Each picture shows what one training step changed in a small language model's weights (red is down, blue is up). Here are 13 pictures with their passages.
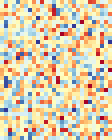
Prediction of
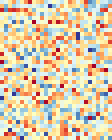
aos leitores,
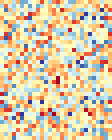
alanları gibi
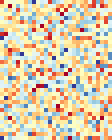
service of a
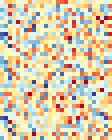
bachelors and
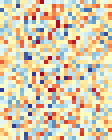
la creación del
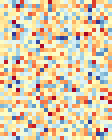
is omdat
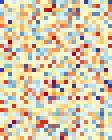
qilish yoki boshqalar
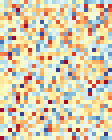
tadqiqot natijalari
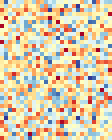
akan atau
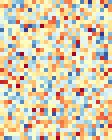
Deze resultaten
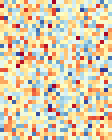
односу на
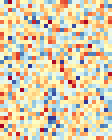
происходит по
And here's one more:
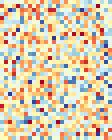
а саме:
